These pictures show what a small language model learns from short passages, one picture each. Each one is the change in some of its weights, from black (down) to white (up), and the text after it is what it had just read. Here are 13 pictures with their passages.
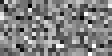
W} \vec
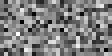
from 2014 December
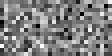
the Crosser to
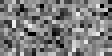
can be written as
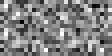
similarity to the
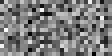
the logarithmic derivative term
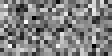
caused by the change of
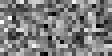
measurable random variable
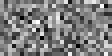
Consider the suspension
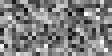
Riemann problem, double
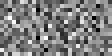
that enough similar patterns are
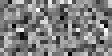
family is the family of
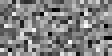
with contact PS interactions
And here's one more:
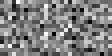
spatial target mixture,
